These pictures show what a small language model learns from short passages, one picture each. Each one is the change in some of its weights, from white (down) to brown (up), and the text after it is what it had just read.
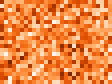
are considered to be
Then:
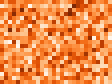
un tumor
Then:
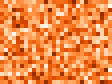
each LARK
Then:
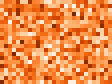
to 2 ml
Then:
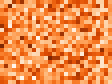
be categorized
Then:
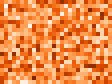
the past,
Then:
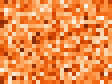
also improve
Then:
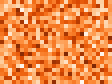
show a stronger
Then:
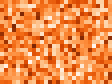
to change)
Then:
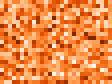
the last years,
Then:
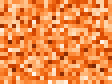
the {\em
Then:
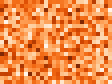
physical examination
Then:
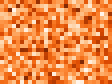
Ao final das
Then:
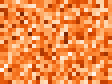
is needed in
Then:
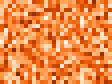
theorem giving the
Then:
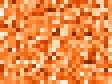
customer at
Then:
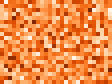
redução na
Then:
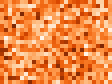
to achieve
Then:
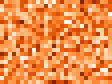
the plank problem
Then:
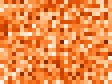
easy to see
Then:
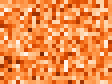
need, why
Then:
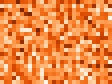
In particular, note
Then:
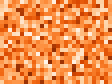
greater power and
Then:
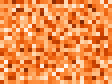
Tiri emes
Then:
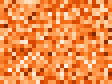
point theorem for an
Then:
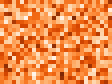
a class of small
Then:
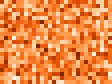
points in the
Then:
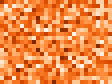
increases user
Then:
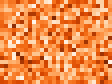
that already
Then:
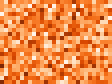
policy making
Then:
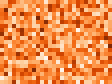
in people with
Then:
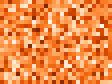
We used the
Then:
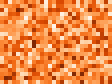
\nabla v]
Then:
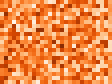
of Sciences,
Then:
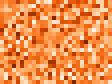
that provides many
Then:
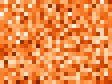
asking one should
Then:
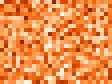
and 3.
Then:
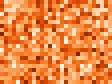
students. The
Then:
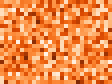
digital components. The
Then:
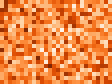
Also, we
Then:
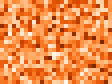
the student to
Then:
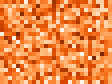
not reflect
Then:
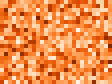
in terms of
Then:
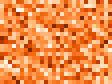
four query
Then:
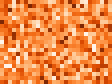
7 taxons
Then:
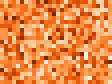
texnologiyalar bilan
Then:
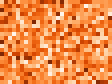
$ and so,
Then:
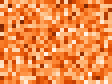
rules) are
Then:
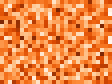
a division
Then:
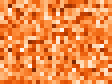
stability under
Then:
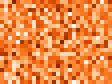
as how the
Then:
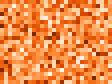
$B$ is
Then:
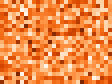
van een
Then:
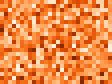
of discrete
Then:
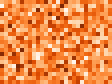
su fundamento en
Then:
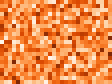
of compounds
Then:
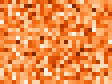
prevalence and
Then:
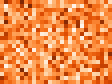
lugar de
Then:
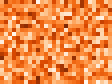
highly qualified
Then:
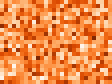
the freedom
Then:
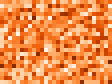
1 \qquad
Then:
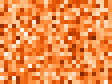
the observed distribution
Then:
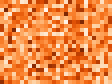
propostos para
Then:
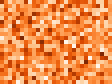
we establish a
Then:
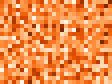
different discursive
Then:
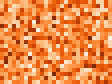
the reduction of
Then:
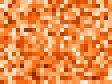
diffusion and the
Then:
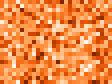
. The partial
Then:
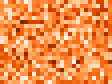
Yes <input
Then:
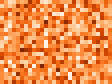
But it is
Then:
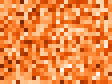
say, for
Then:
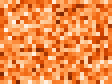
Cells were
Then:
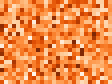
the politics
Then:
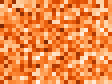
promotion in
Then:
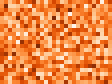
as the result that
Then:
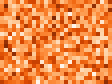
defined as the
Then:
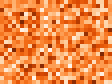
if a simple
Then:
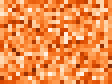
generalization leads
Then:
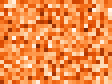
reactor in
